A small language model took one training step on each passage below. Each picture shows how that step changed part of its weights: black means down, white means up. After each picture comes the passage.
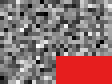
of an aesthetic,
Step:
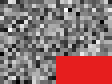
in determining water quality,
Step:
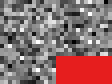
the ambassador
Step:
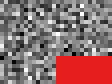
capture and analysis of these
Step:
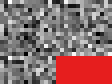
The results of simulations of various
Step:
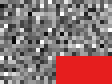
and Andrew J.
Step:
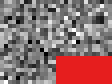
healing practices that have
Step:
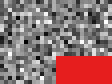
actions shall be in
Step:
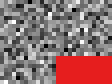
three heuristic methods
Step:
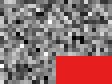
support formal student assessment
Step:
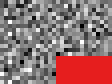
Li, M.
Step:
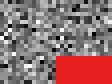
sulphate with
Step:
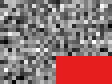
growth indices and seed yield
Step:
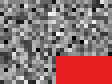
product $G_1
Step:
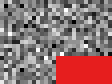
Scheuring, D.
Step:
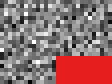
and boundary conditions in the
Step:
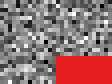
describe HIV with treatment
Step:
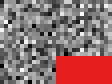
and in translation and
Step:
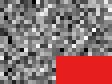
for Metabolic,
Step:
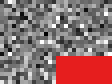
interacting molecules are
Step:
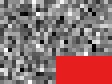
- **Adaptation
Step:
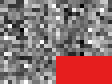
of these two pollutants
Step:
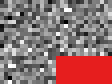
combination of mechanical pressing
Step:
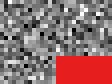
The patients with chronic
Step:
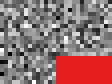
is the innovative leadership
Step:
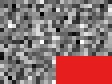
selection of gases for
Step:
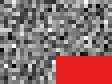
environment, with a focus on
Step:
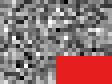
healthy plant tissue
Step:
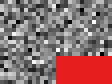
was involved in the design,
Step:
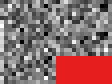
identifying topics focused
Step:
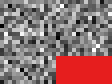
below) that will be used
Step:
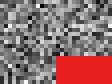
via phase-shifting
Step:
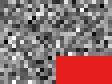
H test was used to evaluate
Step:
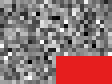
.The reading comprehension
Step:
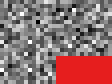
CT1, CT4 were
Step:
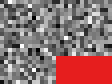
Although the real speed of
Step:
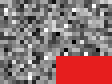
title WP6
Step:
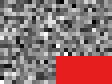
the surrounding concrete
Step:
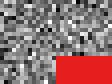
technology*. - Sert,
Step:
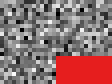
understand relational values.
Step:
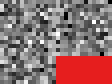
colorless needles from
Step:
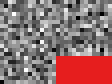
Because of the complex
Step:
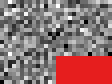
and VDM performed
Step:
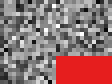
mail message to
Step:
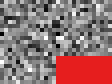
determine its suitability for
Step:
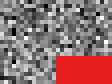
search model and the second is
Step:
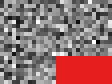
water supply or waste
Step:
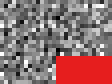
agricultural product as the
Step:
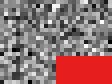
computed over all training
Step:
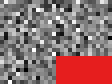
ensuring inclusiveness and
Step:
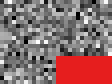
& Construction*
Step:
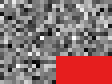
review how we can calculate
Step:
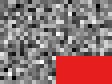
increasing sample size and reaches
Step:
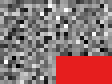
by passing it through a
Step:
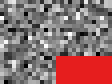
report has been composed by
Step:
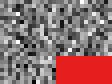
individual, which is formed
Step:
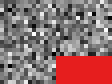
.000 Constant
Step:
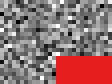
were defined. BRT
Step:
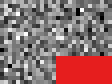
that heat tolerant and
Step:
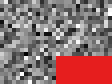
uncompressed). The
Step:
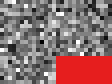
to handle large datasets.
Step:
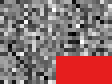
for different values of S
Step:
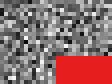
dogma. He
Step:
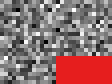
one of the world’s
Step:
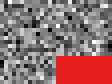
The chorion membrane
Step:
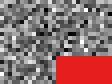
on data of PPG
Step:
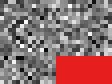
in the meaning. These
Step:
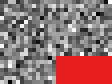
in regard to the future life
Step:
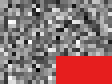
already spread in the
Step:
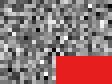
the plates. Fig.
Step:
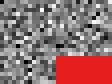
causes a small output in
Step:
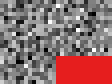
cancer who did not progress after
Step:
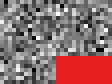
overall beamformer's
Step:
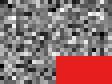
results in an approximate
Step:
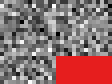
user and the simulated
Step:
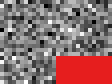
calibrates survey data to
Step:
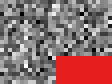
key concepts needed to
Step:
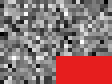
and reduce likelihood of
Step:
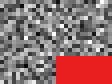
8 was reverse
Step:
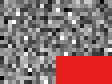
widely favored due
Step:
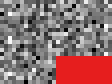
classroom challenges.
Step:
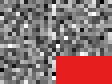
lack of use. Five
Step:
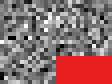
this study, as a
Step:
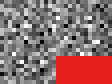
is a need to develop an
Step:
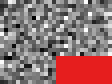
Penal Code
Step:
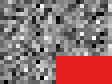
a large extent – to
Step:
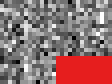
is required if one of the
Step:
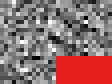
health and the general care patients
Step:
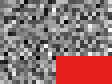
global model back to devices.
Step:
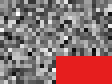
investigated. Furthermore,
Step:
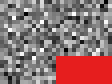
evolve in z direction
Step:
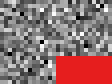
policies and implementing them
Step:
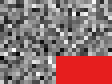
of Finance,
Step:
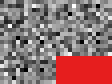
of iron(II)
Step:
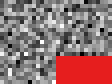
the academic year, particularly exam
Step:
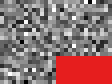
for basic and secondary education.
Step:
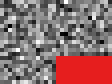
Preliminary experiments show
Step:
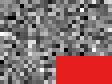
mixture was stirred
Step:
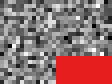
the selection of sites at higher
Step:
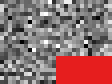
to study the occurrence
